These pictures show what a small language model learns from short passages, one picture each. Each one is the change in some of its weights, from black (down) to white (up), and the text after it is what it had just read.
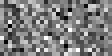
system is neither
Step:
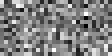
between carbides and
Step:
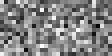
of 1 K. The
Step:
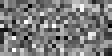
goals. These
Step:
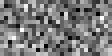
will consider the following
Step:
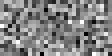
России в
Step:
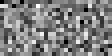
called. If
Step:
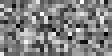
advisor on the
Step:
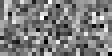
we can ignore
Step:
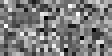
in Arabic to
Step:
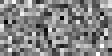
portanto, no
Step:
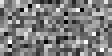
step size $\Delta
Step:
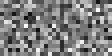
in scattered light at
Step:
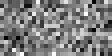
A'$ are
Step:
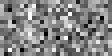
stable orbit,
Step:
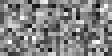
vector constituye
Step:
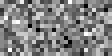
travaux de
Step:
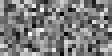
for a given galaxy
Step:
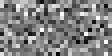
via the DM
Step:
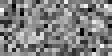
eine gute
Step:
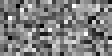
probe that has a
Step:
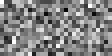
along the slit of
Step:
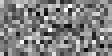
from Long Island
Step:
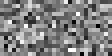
echo signal scattered
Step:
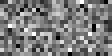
the nucleus
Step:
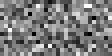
The synthesis
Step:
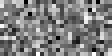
і тільки
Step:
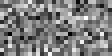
generalising the
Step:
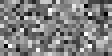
nazorat qilish,
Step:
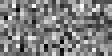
introduces a new
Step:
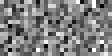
wave signature will
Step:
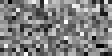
para cuatro
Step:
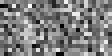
resolve the
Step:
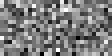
was calculated with the
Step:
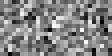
coupled inversion
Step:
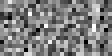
\,V$, where
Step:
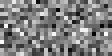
and prepared
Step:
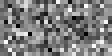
specifying the
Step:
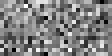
if each new defector
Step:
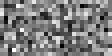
canteiro, a
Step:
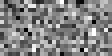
the focal spot
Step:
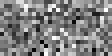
accuracy of the initial
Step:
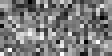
destinação de
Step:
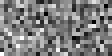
overview on the paper
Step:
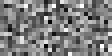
limiting point in
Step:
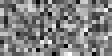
esse do qual o
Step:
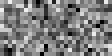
– уларнинг
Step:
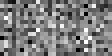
1$ limit. The
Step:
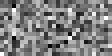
если нет
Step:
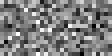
is likely even less
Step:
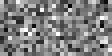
of low-$z$
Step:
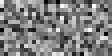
around the node, but
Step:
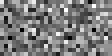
does not apply to
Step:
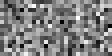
the noise on different
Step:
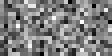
a reversal of
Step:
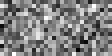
FORM process the
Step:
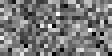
and should inspire
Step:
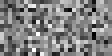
the smaller loop,
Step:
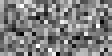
located on the surface
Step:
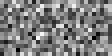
для получения
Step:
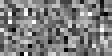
events were localized to
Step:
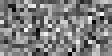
theories, in
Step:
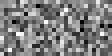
de l'action :
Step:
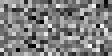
errors. The reason
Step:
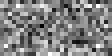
the Asaka
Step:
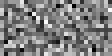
All authors
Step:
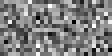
performance specifications per
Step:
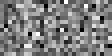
an additional set of
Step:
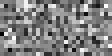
scope of the
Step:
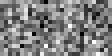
experimentally measured
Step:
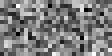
also estimate the phase
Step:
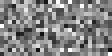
autores en su
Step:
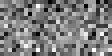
The third order
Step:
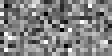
star, and that the
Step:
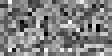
básicas do
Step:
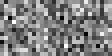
locally, any
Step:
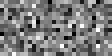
Bugun har bir
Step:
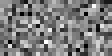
The heterotic
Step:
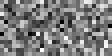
2000 and more similar
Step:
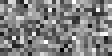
of different converging
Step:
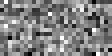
quantities such as
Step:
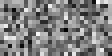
под вопрос
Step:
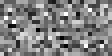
se cae, no
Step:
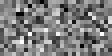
panel}) and
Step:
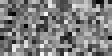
unga avval
